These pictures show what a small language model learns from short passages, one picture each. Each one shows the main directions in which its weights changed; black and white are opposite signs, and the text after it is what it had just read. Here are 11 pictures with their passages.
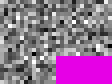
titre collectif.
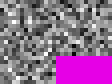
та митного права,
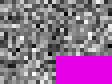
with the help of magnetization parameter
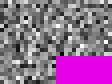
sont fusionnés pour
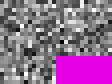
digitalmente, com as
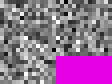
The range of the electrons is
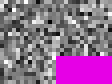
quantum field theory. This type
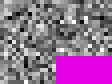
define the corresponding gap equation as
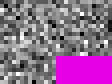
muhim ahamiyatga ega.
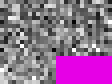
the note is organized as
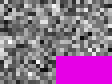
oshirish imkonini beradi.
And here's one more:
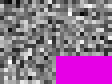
velocity estimate made here. The
